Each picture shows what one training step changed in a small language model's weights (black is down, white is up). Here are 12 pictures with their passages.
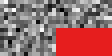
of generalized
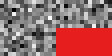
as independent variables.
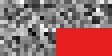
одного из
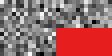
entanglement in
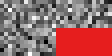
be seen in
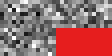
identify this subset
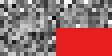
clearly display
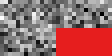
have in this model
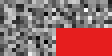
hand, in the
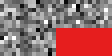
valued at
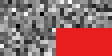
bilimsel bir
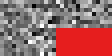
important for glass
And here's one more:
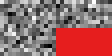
which generates the
